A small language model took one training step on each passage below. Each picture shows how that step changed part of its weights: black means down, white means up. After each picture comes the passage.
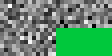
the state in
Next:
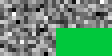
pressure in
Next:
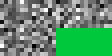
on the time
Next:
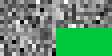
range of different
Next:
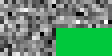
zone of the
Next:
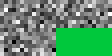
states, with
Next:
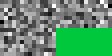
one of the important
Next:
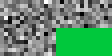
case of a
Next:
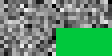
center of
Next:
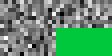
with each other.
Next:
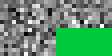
to resolve
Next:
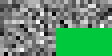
component of
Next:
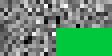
One should
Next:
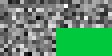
the card
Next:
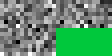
bei der
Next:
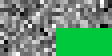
level knob
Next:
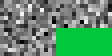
just a
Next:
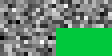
the universality
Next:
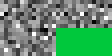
was trained on
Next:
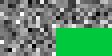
products have
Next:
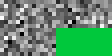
gels are to
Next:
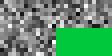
most stringent
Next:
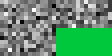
universidad es
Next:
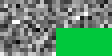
be sight
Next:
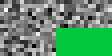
and that in this
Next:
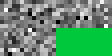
and effective measure
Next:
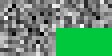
we have studied
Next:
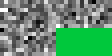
before and
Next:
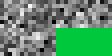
must be
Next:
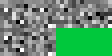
shows that the
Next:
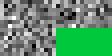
loops we
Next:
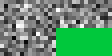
an upper bound
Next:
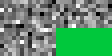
surdo na
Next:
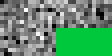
a taxon
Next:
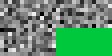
observed in the
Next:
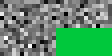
each flask
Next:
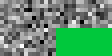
can attempt
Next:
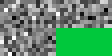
in Table 3
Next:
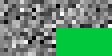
is characterized by
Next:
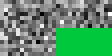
these edge
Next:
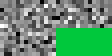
seekers and
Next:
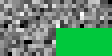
bases de
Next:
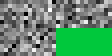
for the laser
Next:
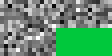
is made of
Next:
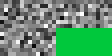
that participants
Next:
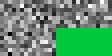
estudo de
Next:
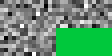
proposed by
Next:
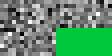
to the real part
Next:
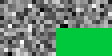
a distance to
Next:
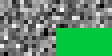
meanings that
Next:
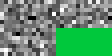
from an initially
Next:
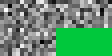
movements while
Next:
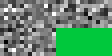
and therefore there
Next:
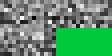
1 patient
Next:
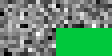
não eram
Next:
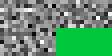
higher part of
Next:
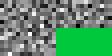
$A$. This
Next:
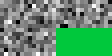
a context and
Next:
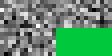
regressão –
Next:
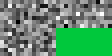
the Study
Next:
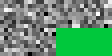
adoption of
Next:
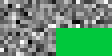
not captured
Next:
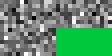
into consideration how
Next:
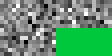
average density of
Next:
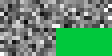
can be defined
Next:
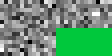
of technological
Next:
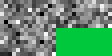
general, are
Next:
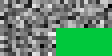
offered a
